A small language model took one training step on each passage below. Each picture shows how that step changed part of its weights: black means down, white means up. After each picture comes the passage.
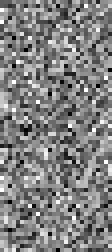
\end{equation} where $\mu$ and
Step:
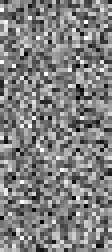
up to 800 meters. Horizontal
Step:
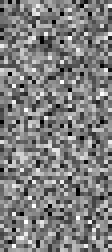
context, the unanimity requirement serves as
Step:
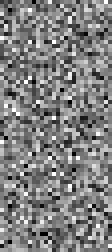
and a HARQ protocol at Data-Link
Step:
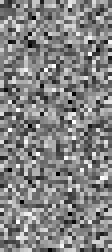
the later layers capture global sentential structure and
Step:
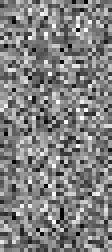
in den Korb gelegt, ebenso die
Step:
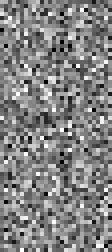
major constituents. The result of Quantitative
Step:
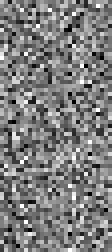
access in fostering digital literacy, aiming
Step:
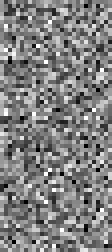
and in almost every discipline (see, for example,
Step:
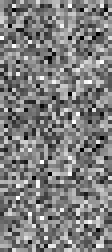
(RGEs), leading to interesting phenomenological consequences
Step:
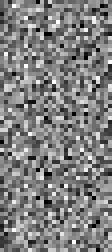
erst auf einer großen Leinwand.
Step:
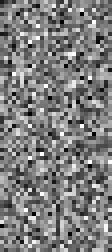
distinctive capability to identify minor LSD-related patterns
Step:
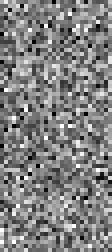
non casuale, del vettore
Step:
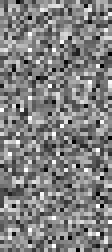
indebido de condecoraciones, insignias
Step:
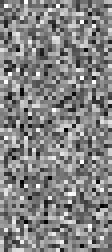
proposed the experiments, and developed the main concept of
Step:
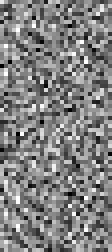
trigger data acquisition, causing events which
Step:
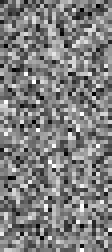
drug (85.67%). Nursing and
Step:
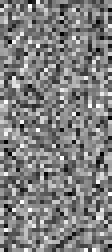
the timing of transits and the duration of transit
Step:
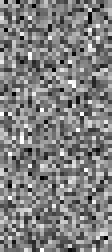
converted to a 768-dimensional numerical vector. The
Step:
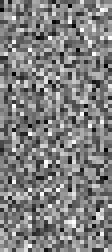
example of this long-standing ambiguity.
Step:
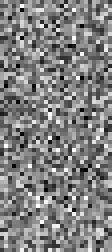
(*Politeness Theory*) alohida
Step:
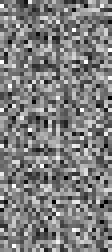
IV sec. a.C.); foto A.
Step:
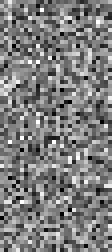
modes suspected in the 10-40
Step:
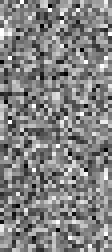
facts about $(0,1)$ models in
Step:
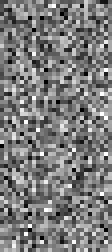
та черепашок, але вони
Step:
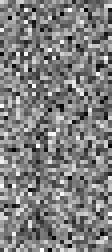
rely on generalization to unseen states.
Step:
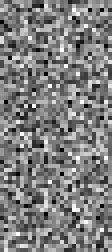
between February-April 2011 was
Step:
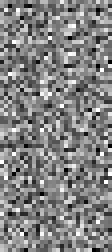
is particularly important in bank auditing, where
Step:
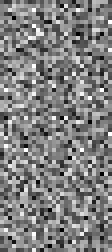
компаній Nestlй як важливої
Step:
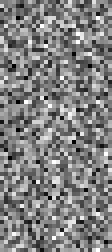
Darya and Syr Darya rivers.
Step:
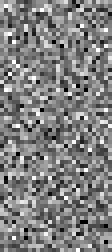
не произвела никакого
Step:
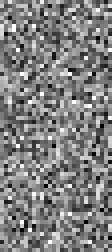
shows a sharp dip at $J_1 =
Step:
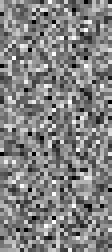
Abdullah, Ahsan, Shah Alam
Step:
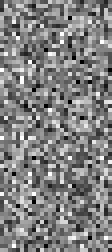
30 de abril, no todas las universidades
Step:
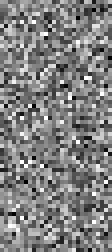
the variables. Table 2: Chi-square
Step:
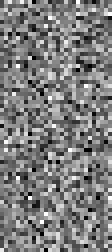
Cortez 1999. SAVIANI,
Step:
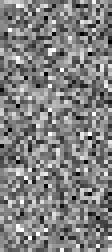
maior abrangência, podem concretizar
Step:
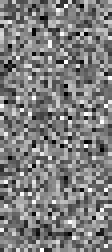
true game. Our analysis focuses on directed
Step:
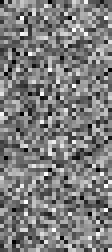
de 116 estudiantes (53%
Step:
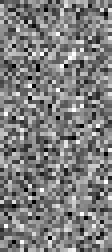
from e-Government implementations in developed countries could
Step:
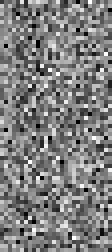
e-Waste components, while providing opportunities for
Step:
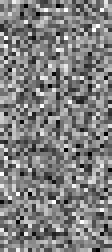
b. 7. Boymurodova
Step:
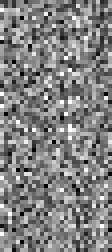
birga hukmron kommunistik
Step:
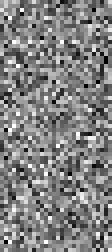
modernistas aparecem como marcadores de uma
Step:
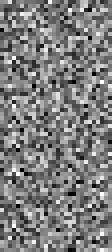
environmental pollution related to the increased use of this
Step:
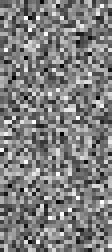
Effects of Physical Activity on Health Among
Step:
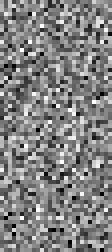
have calculated the *Spin-polarization*
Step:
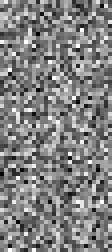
N\lambda_0$, where N is the total number
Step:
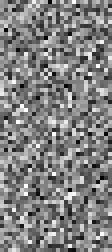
a reduction in the overall system complexity. Signed
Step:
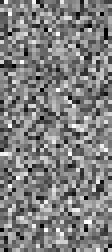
from measured $B(E2)$ spectra with sufficient
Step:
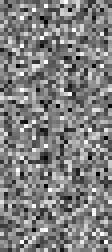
области ТЭК является
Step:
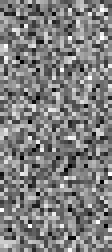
years is subject to delisting, and the
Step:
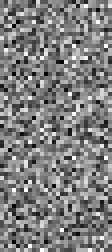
Het herstructurerings- proces van de
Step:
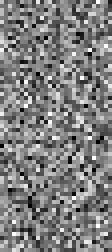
E-Medien der Digitalen
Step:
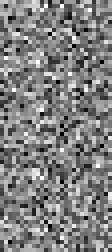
Cordial Labeling Possible Combination
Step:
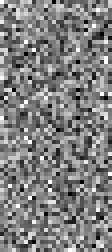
is his problem. But by staying together and
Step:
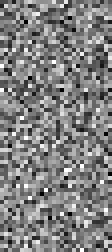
et al. 1998); It is widely
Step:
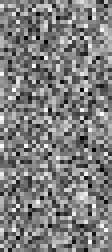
тадқиқотчилар билан
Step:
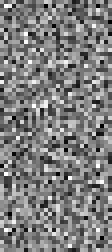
a limited test the study took 30% of the total
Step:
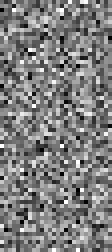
eder. Yöntemin avantajları,
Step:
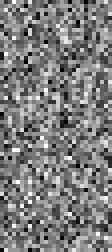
valóra. Indiáról
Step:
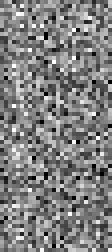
por la presencia de tres elementos: -
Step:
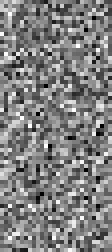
that observed in the control J2s. This leads to
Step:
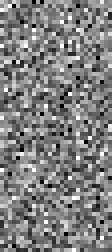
to prioritize individuals that are truly the
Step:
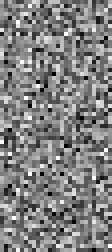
boson mass using the Higgs boson
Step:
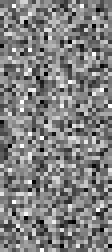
based on the convergence of three complementary approaches:
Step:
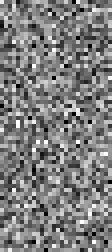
soil compaction, soil erosion, trees,
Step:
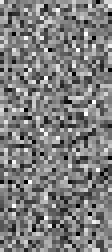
$x \in S, y_u \in
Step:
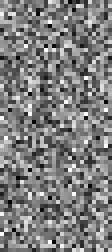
- ✓ b. Currently in use,
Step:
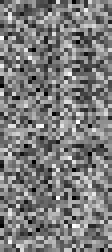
-COOH VIII, R = H II,
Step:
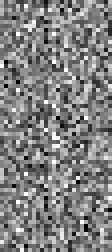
\begin{table}[H] \scriptsize \centering
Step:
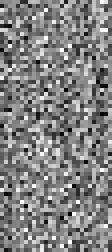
berpotensi menurunkan pendapatan
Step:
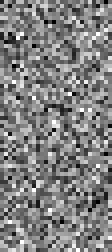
Scale (AMAS): construction, validity, and
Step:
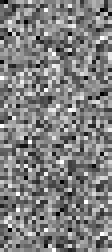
section, with the initial state radiation included, equals
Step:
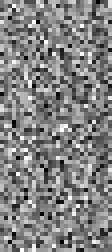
symmetrical correlations $\langle \delta
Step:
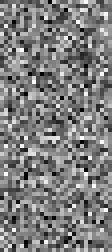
използването на видео
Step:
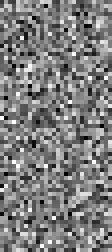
like the Cantor Alloy. We shall now
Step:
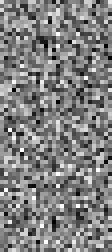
women participation in micro, small and medium enterprises in
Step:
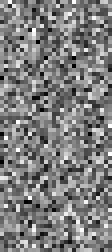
in New York: Routledge,
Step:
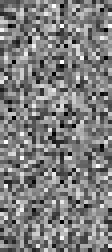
divertículo con un riesgo
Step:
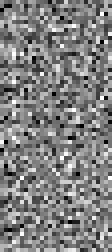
was described and an iterative procedure was followed to define the
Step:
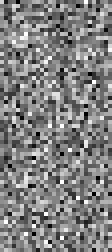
ser definido como las cualidades o propiedades
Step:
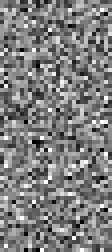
which has a commercial interest in the subject technology.
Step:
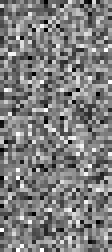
model corrections. Top: Complex
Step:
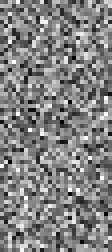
these events the \HW\ hadronization model
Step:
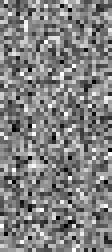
the potential energy contribution for different choices of the oscillator
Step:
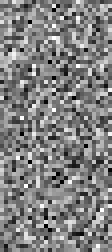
the lights is based on estimates provided by farm
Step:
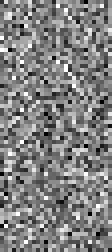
A}_{\kappa}(2)$ generalized algebra is
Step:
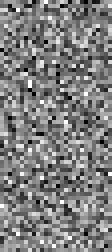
Халимова, М. В., &
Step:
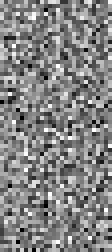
to the literature for a more detailed analysis. Note that the
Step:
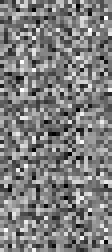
первой и из второй групп
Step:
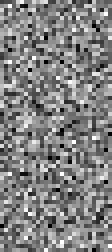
on the bottom-right corner of the scan
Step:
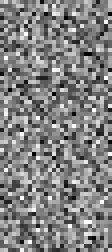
Data} Since the discovery of CMB fluctuations
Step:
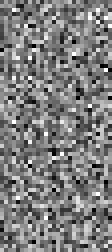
comunidades. Dentro de la escuela,
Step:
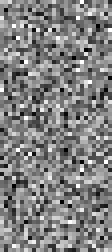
state. Up to the structural transition at 53
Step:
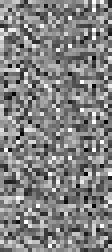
yo'l orqali majburlash,
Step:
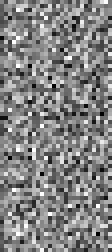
ertaklaridagi qahramonlar
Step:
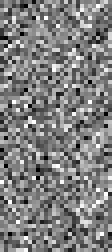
by the projects WISAR (Foundation for
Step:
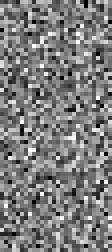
from family and families followed by. Primary
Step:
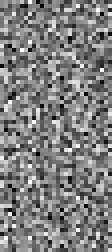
motivation to learn as well as perceived acquisition
